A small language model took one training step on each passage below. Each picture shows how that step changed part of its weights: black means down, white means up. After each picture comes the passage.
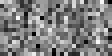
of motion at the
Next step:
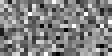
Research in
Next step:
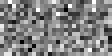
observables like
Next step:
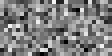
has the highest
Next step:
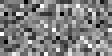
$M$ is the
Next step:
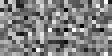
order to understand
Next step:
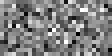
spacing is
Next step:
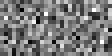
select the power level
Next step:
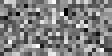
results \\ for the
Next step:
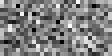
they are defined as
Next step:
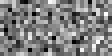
values for increasingly
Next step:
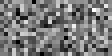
opposed to a
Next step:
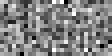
is inconsistent
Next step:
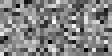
examine not only
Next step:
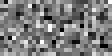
is enforced
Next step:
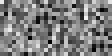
instead of
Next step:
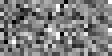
this phase is correlated
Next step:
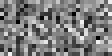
a systematic comparison
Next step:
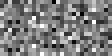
not apply for the
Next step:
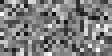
IC 10's main
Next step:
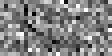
matching improves
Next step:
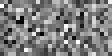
has never been
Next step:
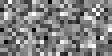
again, thus
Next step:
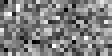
translates into
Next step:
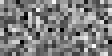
can be any of the
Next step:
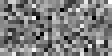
different audio
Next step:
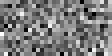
field. From Figure
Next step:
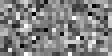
bosonic and
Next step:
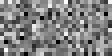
internal degree of
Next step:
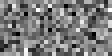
typically $2 -
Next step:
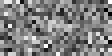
model was improved with
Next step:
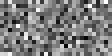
fields also limit
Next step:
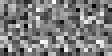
is the number of
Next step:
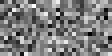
an overlapping
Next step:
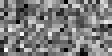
a new segment
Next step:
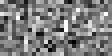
inside the
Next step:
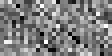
we estimate the
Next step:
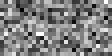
the available
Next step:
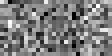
simply the mass
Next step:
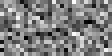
of GRB
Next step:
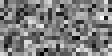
a transverse momentum
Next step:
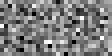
instance, different
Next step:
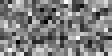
created solid
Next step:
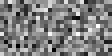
chiral effective theory
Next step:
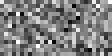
we do not have energy
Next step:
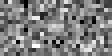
for an ES
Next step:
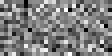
from the solar
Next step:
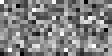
than the rate of
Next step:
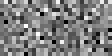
after presenting the
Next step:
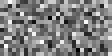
low SNR data by
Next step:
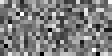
calibrated once
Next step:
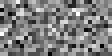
It is well known
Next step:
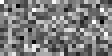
than the torque
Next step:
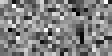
assign which
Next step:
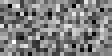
instruction set
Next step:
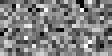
B- early
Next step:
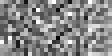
are closely
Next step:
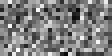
use the inputs
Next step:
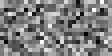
essential - we
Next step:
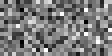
the effect on both the
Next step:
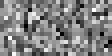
map of selected
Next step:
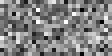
are orbital
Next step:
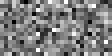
values were updated
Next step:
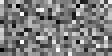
zero corresponds to
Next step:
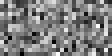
and temperature interplay
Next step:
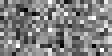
quantum state in both channel
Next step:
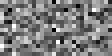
explored to
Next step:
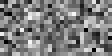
(as it is the
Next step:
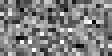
the training
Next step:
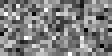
in the early
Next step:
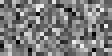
sections provide an
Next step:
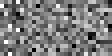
model. For $
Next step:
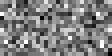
base stacking
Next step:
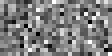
is the mass of vector
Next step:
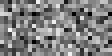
variables match
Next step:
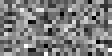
This holds also for
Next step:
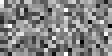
approach. The points
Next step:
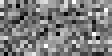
each field and year during
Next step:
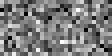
related to the
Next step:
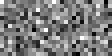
will be particularly
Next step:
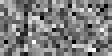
of a bow as
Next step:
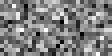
at a given number of
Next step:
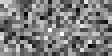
of other minima
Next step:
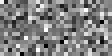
be taken into
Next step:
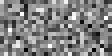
component of the
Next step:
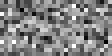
the center of
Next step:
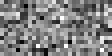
at run time.
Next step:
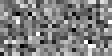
\eeq derived
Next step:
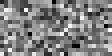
interagir e
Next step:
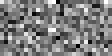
data are correlated
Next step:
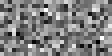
lowered with the
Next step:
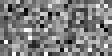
following property:
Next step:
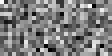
by varying the
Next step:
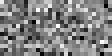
assuming charge
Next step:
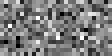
system is thus a
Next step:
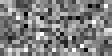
of exact relations
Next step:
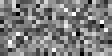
small band gap
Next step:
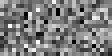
could get a similar
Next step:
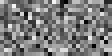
should not be generalized
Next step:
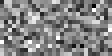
pumping is
